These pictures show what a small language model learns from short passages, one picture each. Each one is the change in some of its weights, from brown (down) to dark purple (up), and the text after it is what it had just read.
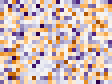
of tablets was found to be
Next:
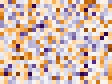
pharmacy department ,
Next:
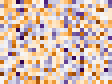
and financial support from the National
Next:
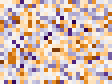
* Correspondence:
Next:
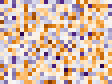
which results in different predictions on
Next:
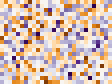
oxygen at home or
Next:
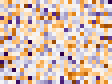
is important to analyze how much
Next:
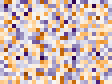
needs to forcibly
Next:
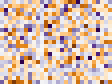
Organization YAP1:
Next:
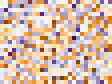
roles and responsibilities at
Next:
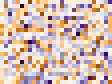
each source provides a different combination of
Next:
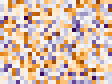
ASH C.FAT
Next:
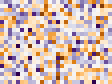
Energy subsidies
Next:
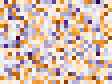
processes each target IP through four
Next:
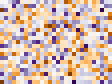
only ice is left on the
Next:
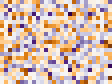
The reduction has been done independently
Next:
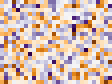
have been few reports on this
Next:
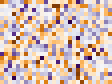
Vahi, K.,
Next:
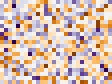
of 0.02\% and within
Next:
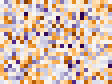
codings into MIDI
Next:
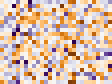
same model when tried on the
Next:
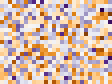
pilot and will be
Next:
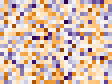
upon which the fleet
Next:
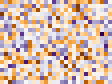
however, main-sequence O
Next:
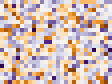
above, for simplicity we
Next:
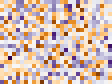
respect to the normal bundle
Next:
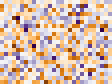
for training QARV is
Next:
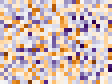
in \thealg{} do
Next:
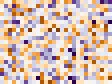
we should be able to understand what
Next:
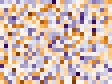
of MSSL, is a
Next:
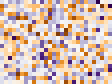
system \elec?}
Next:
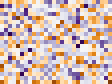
a significant socio-economic
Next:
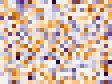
follows from repeated use of
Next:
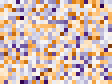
a consequence of the basic
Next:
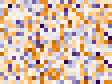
nuclear effect on parton distribution
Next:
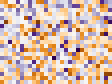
group best among all pbests
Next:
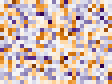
providing a solution to the
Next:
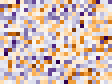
people to the elite level
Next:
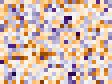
in linguistic investigations
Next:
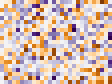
expected to carry at least one
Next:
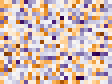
the International Diabetes
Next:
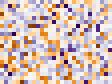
by Maplesoft and
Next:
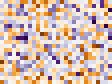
continues to dispel
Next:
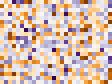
transmission function near the Fermi
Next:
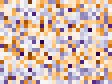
operators. Our algorithm uses
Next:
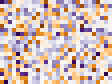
%sub_figures centered
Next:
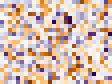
apparent. Our findings show
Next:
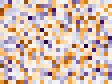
\mathbf w_i,
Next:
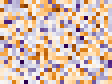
(CNF), means that
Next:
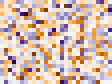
matter and it is consistent up to
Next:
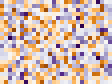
and major threat to the production
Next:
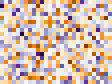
Consistency. Figure 5
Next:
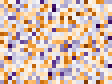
vehicle to grid
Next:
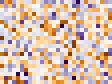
shif in $C_0$
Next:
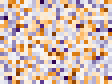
Brief can be found on
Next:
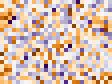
other as an obstacle
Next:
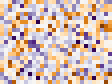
The performance of the proposed framework gives
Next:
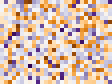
dissipation measurements carried out
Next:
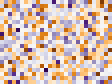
international processes to reduce policy
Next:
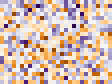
and risks of chemicals,
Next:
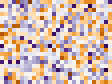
separated or mixed. It
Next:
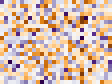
listed as occurring in
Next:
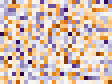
6 Troches with a
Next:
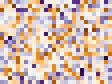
x cos}) gives the following
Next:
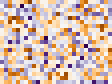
recent developments and describes both
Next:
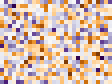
of ab initio theories
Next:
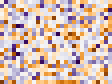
\end{equation} or
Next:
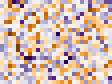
the saturation of the
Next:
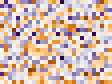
public policy of scientifically
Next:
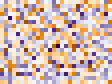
consistent with the literature. According
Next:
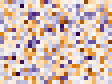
frame details. Therefore, we
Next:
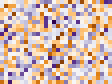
films, the overall enhancement
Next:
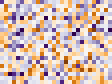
“termination of life by a
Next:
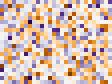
It is observed to be more
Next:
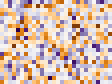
Kaplan Meier,
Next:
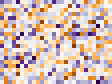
of each publication included for the
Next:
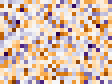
external flux. The red dots
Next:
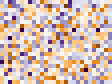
For an ss contact to
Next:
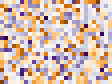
unicast messages in
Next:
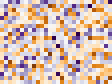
impact on it of all the factors
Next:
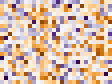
and 50\% as the test
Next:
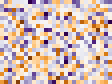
we note the addition of the source
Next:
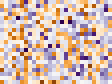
also derived the far-zone
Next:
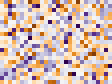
require downloading any
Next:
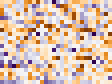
is influenced by the same
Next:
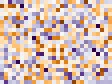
current. %Power factor
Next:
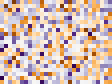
drying of droplets
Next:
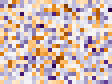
the reaction, the contents
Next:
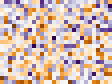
of \begin{equation}
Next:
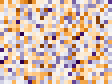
for downstream chain.
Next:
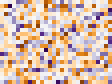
{\delta} \Bigl(
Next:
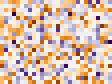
> Search Visitation
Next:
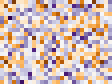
focusing on the construction of
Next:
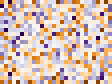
behavior(s) governing
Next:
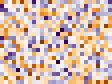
an even number, then these two
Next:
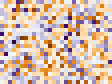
Time, and Speech
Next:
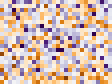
confirms the capability of
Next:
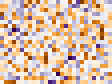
investigation and response approach for
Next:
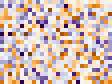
isoenergetic curve $
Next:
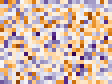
but at the present stage are just
